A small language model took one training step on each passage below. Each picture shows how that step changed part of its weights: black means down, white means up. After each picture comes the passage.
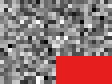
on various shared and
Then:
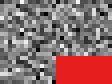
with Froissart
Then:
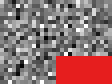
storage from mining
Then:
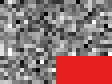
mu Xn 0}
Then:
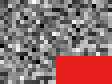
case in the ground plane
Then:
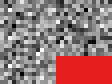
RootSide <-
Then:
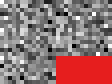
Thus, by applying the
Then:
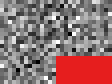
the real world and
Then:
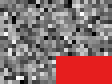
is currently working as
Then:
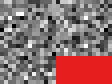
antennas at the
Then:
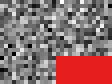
in the country.
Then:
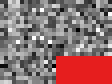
model in 2D including the
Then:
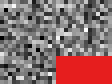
not to be interpreted as
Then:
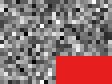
of the European
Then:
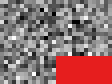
stopped this process when
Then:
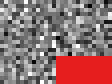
given by the simulation. At
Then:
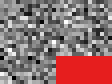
learning and is specifically
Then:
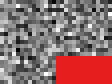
data agrees with our
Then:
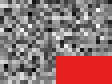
to be higher than that obtained
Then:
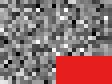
norms. If
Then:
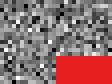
range; dashed curves
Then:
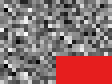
as an assertion that
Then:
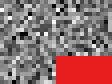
of *Prunus
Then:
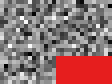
to the Labour
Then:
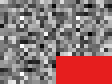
it follows by the calculation
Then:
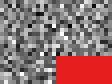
Here L_i - the
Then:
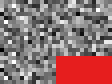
and E, respectively). of
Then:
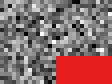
way for the lower classes
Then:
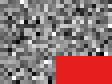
was able to gain
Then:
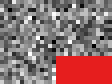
is real-valued
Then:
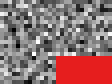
foregoing suggests
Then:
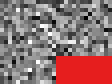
\in Y/\sim$
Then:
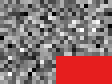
Nonetheless, the
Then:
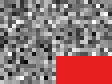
dashed gray line
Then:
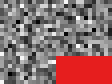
identities is provided by
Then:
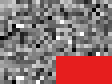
point where the minimum is
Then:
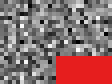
the first factor we have used
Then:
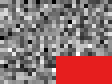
percolation threshold
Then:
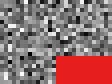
University, Stillwater
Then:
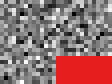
the assertion about the
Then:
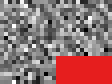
an important question for understanding
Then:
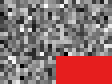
= \begin{pmatrix}
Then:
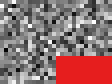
driven by supportive
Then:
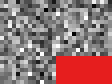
is one of the most
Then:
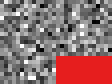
will use the terminology
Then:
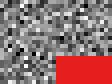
temporal changes, we
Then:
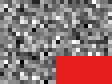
on the quality of university
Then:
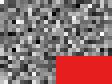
conventional narrative
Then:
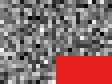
order $4$ in
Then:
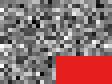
The initial allocation of
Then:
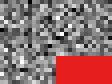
loads were applied for
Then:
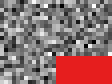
mL tube
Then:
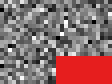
elliptic curve and
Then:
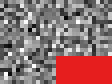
introduced in vagina to
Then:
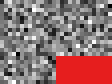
popular devices for
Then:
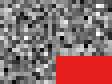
for background. For an arbitrary
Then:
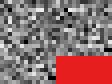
providing social protection
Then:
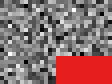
context, user and
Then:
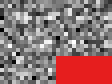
the real crack
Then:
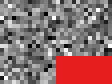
Netherlands and
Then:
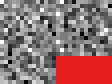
extensive enough. It
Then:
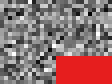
A to B) and the
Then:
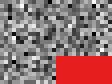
the d -th order
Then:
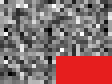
of the properties that have already
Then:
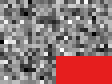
were intended to determine
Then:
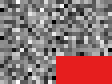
simultaneously observed time
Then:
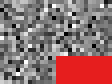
layer is the name given
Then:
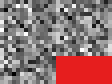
into a research entity that
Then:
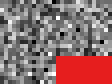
using the Bianchi
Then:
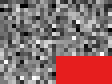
action of $G$ on
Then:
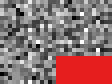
measure the limiting values of
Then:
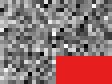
$P'\leftarrow P
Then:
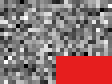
(\sigma \cdot C)$.
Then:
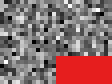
texts of tourist
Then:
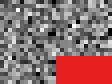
the operator $O$ is
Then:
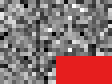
an unresectable
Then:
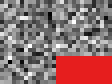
society. The
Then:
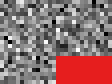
least a factor of 10 smaller
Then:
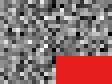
the free Hamiltonian
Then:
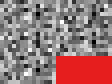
x+b y) x
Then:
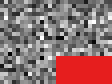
two slabs. When
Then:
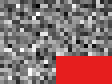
asymptotic constants for
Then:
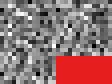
not only drastically
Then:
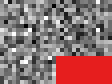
type necessary to establish the
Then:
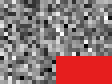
intermediate unknown
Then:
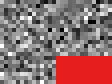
Foundation) –
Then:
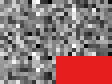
effective interaction could be generated in
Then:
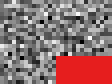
They are know as the
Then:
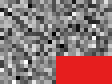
been deployed in this
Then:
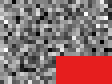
with leaching and
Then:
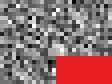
concentration of organic solutions
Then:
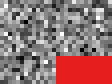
interaction. Sensorial interaction
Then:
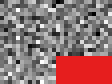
$\vt$ sending
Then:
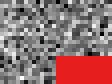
from lower than 0.1
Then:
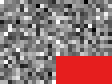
= Enactment, ,
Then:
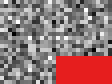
a reasonable time frame.
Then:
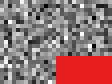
Ethiopia back
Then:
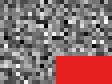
parameter vector $(\alpha_0
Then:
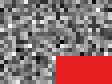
traditional system, this
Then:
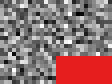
we determine the highest
